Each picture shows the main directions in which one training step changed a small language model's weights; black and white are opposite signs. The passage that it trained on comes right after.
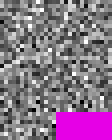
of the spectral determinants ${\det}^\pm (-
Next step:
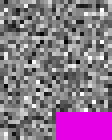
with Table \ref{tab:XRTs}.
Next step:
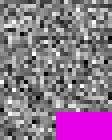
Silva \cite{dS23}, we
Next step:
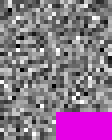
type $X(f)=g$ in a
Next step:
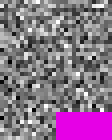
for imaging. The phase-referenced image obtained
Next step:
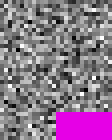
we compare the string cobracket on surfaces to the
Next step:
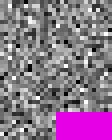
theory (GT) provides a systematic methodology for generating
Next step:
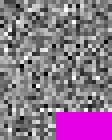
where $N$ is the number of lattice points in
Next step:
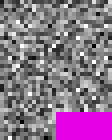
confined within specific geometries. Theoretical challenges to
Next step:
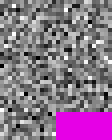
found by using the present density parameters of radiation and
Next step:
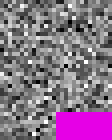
with the possible exception of two primes $p$,
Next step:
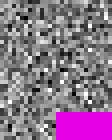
of the core state manifests itself in real space as
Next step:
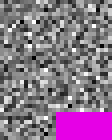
R}$. A good choice of test functions (see Appendix
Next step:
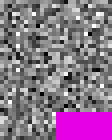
the other end point of each of the rays a
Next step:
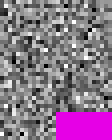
More importantly, the number of nonvanishing
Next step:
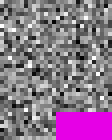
supported we get by dominated convergence \begin{align}
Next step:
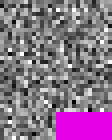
but its requests are always high since its reservation
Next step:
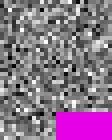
d'onde rayonn\'ee par une
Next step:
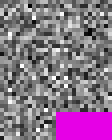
controlled via the height of the potential barrier and by
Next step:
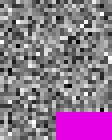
of at most $\kappa$ well-founded
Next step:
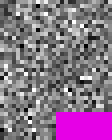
were excluded for atypical color
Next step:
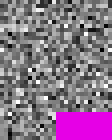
to differences in the short spacings of the
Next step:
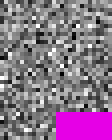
it is thought of in the modern world.
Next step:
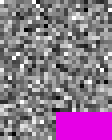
and Shirvani}{Lindquist
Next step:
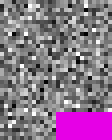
obtained from Lemma \ref{w} and taking into
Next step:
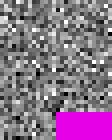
graphs contains an infinite in\-creasing subsequence under
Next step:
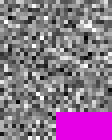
from $\mathbf{x}$ by adding the mentioned
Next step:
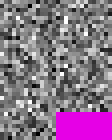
employed a structured mesh using four-node
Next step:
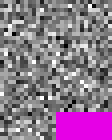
largest plurisubharmonic minorant
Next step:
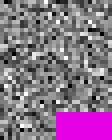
\leq_{e} a$, which implies $b
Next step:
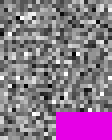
the Stratonovich-Hubbard
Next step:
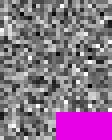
following three cases. {\bf Case 1:}
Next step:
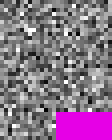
units of $[Pas^n]$ and
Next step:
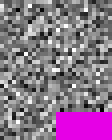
theorem. \begin{theorem}[reconstruction]
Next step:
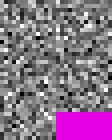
from various phonon modes. Using a simple
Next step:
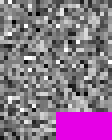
group $\Lambda_1$, we construct two other groups
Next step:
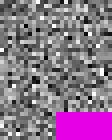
field distributions for each angle in the first representative
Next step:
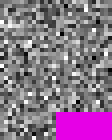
into stereolithography files via threshold
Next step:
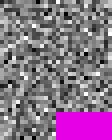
4, and their data reduction in Section 5. Section
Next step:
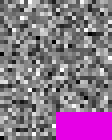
Pauli operator basis is sorted in the order
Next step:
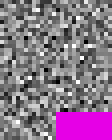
term vanishes if the prior $\pi$ is the
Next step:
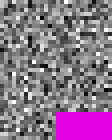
lower halo of the galaxy (Shapiro \&
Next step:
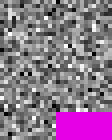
contrast, for any fixed serial correlation strength
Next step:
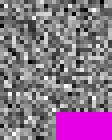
algorithm \ref{AlgoO1} converges in
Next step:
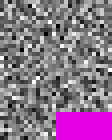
expansion of the universe by a factor of ten,
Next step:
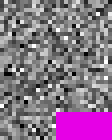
agreement measures for affect traces should consider the
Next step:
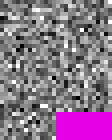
and $f(H)$ are also in canonical
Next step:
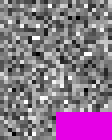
\rm rate \propto exp\left({-
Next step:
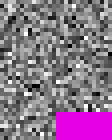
definable subsets of $\mathbb{N}^n$
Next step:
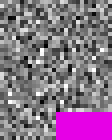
implies that even though~$\dot z$ might
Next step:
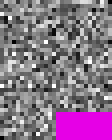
in the next-to-leading order: solution
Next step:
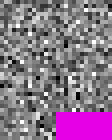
we use the {\tt xTrack} code to
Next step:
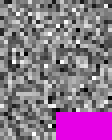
matrix $\vc L_r$, i.e.,
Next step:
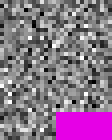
which we obtain $D_\parallel =
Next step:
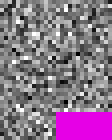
de Lausanne, BSP, CH
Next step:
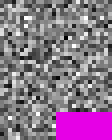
important even if there is nearly no difference in the energies
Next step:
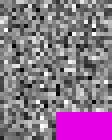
of 1. The first convolutional layer processes a
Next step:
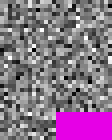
and 9(c) show the ion inflow velocity
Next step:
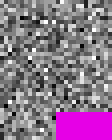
by agents? From our comparative analysis, we
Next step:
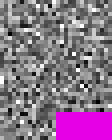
is pronounced as $1$) and
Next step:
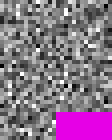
solution (e.g., forks, implementation
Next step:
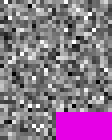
experimental data, that the fluctuations of injected and
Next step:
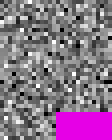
phase space is equipped with a complex structure which makes it
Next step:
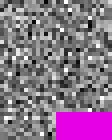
in Figure~\ref{fig:MFG}, in
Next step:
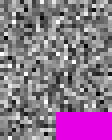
is positive for $Q^2 < -
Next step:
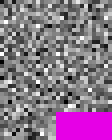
of formal category theory, it signifies what one
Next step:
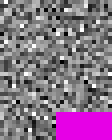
diverges simultaneously at $g=g_*$ with
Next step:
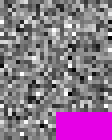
deformable, particle following a different implementation of the
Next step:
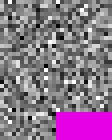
of $Q(\rho)$. In this example, the
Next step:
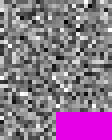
a negligible self-interaction. The soliton
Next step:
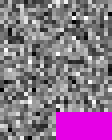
\frac{\partial Q_r}{\partial
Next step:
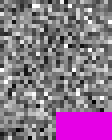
However, spin injection and spin device operation at
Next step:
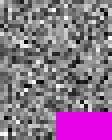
$(\Box+1)$ will play an important role.
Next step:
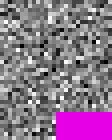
the same observations. The signature of baryons in
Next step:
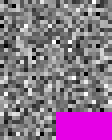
to ensure comprehensive validation. In
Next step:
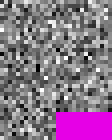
\; \frac{\partial f(\omega)} {\partial
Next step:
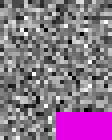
| FC | FC1 | I have the
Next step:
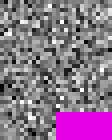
v_l}\frac{\partial g}{\partial
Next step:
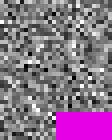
$n\in\N$, employing the
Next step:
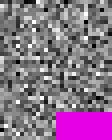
2$. When $p<2$ we note that
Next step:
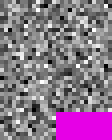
of the gas turbine power and electric
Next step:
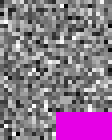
Malkovich) in heads-up
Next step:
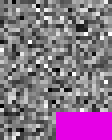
is not associated with any genuine dynamics. The
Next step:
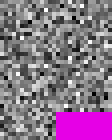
study for the nonresonance contribution and
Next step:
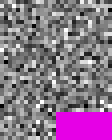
resulting from the triangle-triangle (or
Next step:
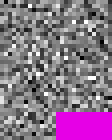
$\mfl$ must be of the form
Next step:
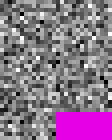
a more stable measure for waveform comparison and
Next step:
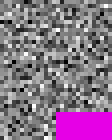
in one direction.} \label{initialcondition}
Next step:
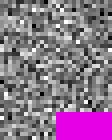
by $\ds \bigoplus_{m \leq
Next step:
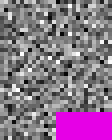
resolution study. Globally, we found a good
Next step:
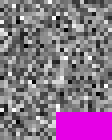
are many mechanisms for accelerating the procedure used here for
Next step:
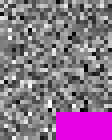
wreath products, {\it Internat.
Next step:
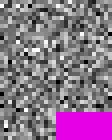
an endowment established by the David
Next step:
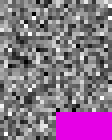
on the mirror. We assume the host star flux
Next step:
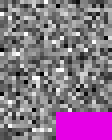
we obtain natural inclusion map $\iota : \mathcal
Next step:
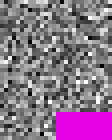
\beta H } $ the momentum $e^{ i
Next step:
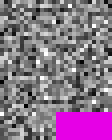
and a power source. Magnetic field is chosen
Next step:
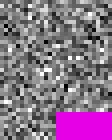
v=w,\\ 0 &\text{otherwise.}
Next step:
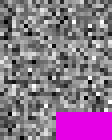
samples are used to construct high-quality supervision
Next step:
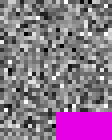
Torino, Dipartimento di
